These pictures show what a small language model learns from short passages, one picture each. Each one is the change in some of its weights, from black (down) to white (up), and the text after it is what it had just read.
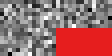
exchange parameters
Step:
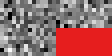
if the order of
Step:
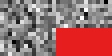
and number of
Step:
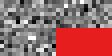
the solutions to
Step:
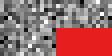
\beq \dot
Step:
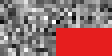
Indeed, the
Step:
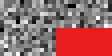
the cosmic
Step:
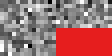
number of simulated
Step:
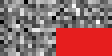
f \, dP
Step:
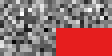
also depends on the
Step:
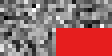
of isolated
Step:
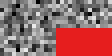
the dilaton
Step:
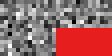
the Time of
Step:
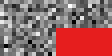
problem manifests
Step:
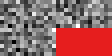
is smooth with compact
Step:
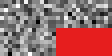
sample into faint
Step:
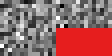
are given by
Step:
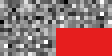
Let $V$
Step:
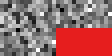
of the shear
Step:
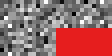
a unique {\em
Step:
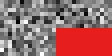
the theory of
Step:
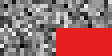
group of covering
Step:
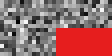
the fundamental
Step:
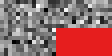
a fraction of
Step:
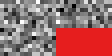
bounds and a
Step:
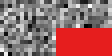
H are given
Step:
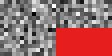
parallax measurements
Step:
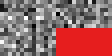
that increases for smaller
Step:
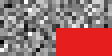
as follows.
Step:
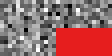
\\ \nonumber
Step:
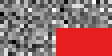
we make use of
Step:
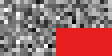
with the value obtained
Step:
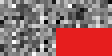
feeding it
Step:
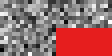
variance of the
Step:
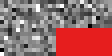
dynamical effects and
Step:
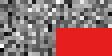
points by letters
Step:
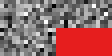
input mixture,
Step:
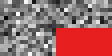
a distribution function as
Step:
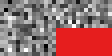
in the SV
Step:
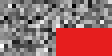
definition of ML
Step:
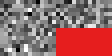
that the singular set
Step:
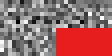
the construction of
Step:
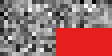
a Lie conformal
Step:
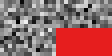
the dynamical system
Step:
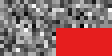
and being replaced
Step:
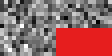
is supported by the
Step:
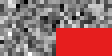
may harm
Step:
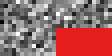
holds for any
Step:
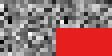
present setting. To
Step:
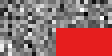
finite set of
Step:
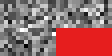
proof of Theorem
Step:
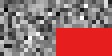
real numbers.
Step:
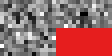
of optimization variables of
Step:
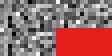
lowest scalar
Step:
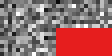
constant $f$
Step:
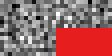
Then for each
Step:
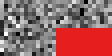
where it is
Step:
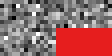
line shape;
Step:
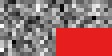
complete description of
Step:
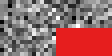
saddle points
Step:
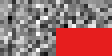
higher amount of
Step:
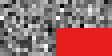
by using the relation
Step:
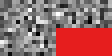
for $K$
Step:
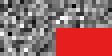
is the {\it
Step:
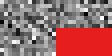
orbital set
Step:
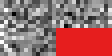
we show the
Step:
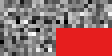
the elements in
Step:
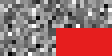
particular, we find
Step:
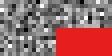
\setminus J
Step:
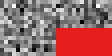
the cross-cap
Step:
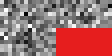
sensitivity calculated
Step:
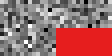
type were previously
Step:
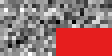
not all galaxy
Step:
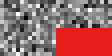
in a suppression
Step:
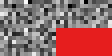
However, for
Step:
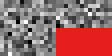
the length of an
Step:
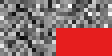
author supported in part
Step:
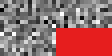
masses in the
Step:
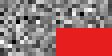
be produced at
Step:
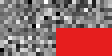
K such that they
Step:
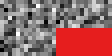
can get rid
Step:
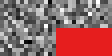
has to add the
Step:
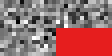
the probability of a
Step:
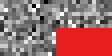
correlations in the
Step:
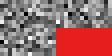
testbed of
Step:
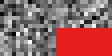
lower derivatives
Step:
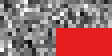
stars of comparable
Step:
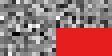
by less than
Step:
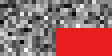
gives us the
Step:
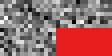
the road,
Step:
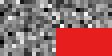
quantity ${\tilde
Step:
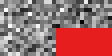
emitting a
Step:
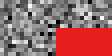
bounded. Then,
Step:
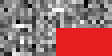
dwarf galaxies
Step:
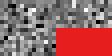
~~ \forall
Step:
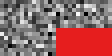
wind fields,
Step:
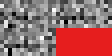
scale we use
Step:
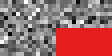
the error terms as
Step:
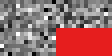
normalized distance variables
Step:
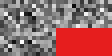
to enhance
